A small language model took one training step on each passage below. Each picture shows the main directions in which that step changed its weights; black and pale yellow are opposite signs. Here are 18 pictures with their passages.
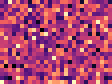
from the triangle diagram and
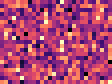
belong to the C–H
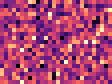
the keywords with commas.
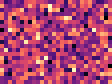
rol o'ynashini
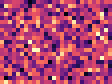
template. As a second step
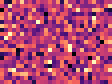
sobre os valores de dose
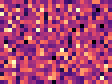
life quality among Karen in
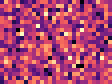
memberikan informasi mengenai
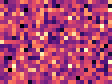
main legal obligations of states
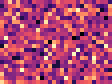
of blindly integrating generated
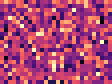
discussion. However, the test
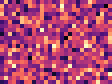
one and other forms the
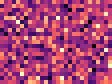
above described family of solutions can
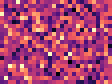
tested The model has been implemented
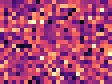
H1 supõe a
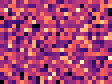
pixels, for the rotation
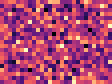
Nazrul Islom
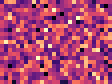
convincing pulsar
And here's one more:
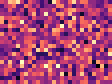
Reserch Press,
